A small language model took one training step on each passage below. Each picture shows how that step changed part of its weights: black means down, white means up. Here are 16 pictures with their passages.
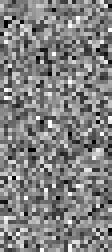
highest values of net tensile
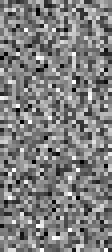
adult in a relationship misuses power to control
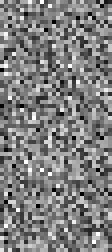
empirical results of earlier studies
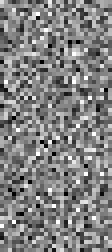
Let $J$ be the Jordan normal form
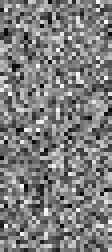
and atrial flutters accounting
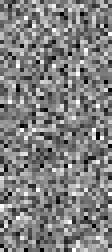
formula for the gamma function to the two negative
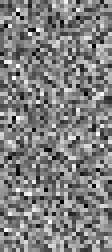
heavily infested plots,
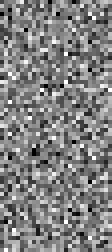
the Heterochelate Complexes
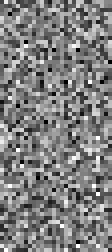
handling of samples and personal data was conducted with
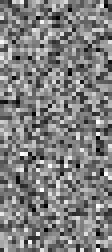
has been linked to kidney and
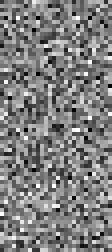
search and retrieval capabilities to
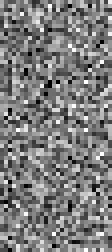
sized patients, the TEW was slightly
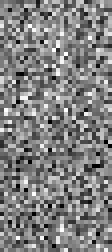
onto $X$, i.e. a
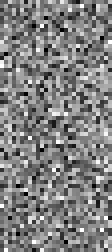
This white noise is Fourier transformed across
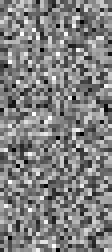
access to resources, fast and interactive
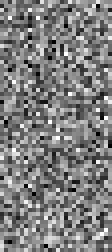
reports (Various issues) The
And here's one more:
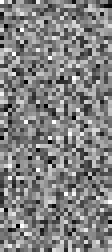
$C(\Omega)$. For a finite subset
